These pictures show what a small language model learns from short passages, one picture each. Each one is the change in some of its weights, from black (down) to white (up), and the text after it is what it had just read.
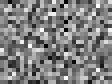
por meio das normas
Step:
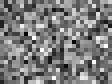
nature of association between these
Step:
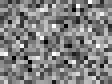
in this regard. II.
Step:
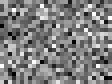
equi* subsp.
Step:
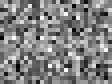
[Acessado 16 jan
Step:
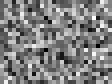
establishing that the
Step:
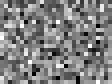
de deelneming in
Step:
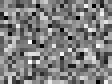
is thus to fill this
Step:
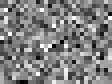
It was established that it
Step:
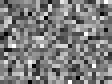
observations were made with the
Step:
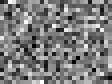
as continuations of
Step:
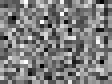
first and second harmonic
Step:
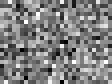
(b) Sample 2,
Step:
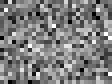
successive tree
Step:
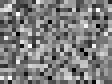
dynamics, as has been similarly
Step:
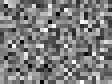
hollow inclusions
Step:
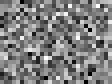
devote to the
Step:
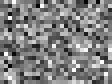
Selective serotonin
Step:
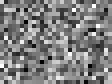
represent new information, rather it
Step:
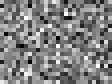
mavzuning asosiy
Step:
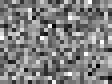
experimental points of these
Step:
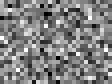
in the superpotential,
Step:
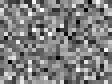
mecanismo de
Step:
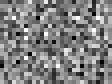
artistic intent,
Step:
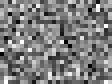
precision measurement of the
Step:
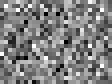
timely and apt that they need
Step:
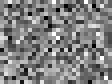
life in torpor, the
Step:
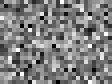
one atomic layer high
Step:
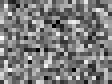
in Taurus,
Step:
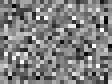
in MD it is not the most
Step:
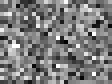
secondary education
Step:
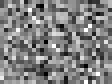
у процесі
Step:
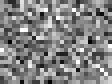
can be written as
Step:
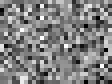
of Processor Elements,
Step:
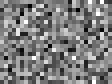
5. E, Dybsand
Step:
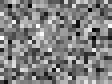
Description Practical
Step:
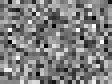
neutron is primarily
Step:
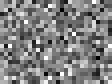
and 3 found for the magnetic
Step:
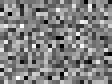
da variable elixida para
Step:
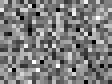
control returned to the
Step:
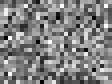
(2020) stated that
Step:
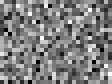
support a two-state
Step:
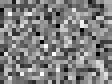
6-8. On the other
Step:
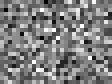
*Biologia da
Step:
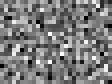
o‘tkazish va
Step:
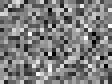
to data insufficiency.
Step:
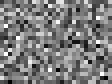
shorter than the sound
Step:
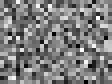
strata with high permeability.
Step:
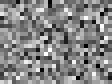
demolition is already
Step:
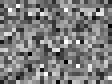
measures the machined
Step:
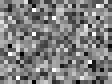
positive.} This will
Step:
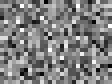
in t. To do this will require
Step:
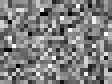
frequencies were considered in this
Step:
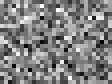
Tahirova •
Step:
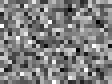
generating functional and it is shown
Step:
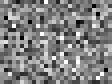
tradução se atém
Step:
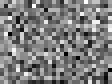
Dynamics Simulation
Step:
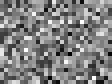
the present work, we consider the
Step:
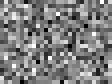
42 ta yo'nalish
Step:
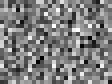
$\mathrm{Tr}$. Based
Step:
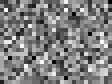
de qualquer lugar
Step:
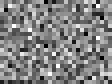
look at how these factors
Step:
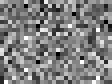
we consider the asymptotic
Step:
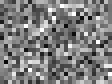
in urednikom
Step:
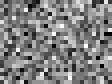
fikrlash, qism,
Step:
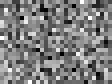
in Figure 1). The
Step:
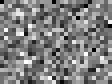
and incoherent.
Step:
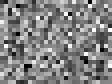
HF lines when compared to
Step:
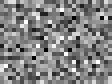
bit-identical to the
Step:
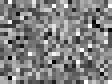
training, career development,
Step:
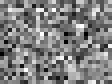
receptivity and
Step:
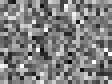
roles in the regulation of these
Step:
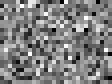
deoxygenation of
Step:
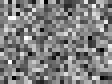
set the basis for future
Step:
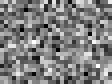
reconstruction, and thus
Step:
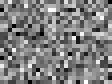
situation, but yet
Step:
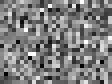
moisture. Most of the
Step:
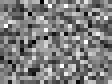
(direito de
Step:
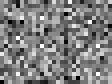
by GREENGAGE
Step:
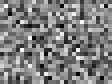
coordinate transformations in
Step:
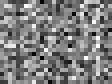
більшій чи
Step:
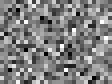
= \hat V^\dagger
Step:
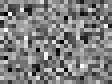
evidência que o
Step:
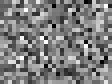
functional stroke, though
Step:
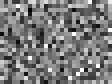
в несколько
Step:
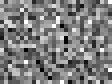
students' groups in their project
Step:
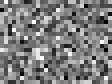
a sub-Kelvin
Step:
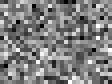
if some of its observables could be
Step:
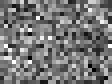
non-BD state itself
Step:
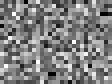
at large intermolecular
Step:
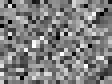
centros de interesados)
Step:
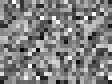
these have been tested in
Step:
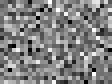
modeli asosida tashkil
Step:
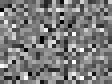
This work was also based on
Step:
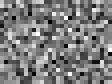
2 topuri: cele
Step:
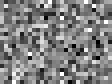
CP problem, while small
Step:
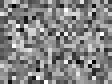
calibrate $a_5$
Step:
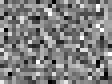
the higher order corrections in this
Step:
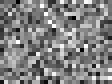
the Transmissions
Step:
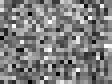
valuable insights into the
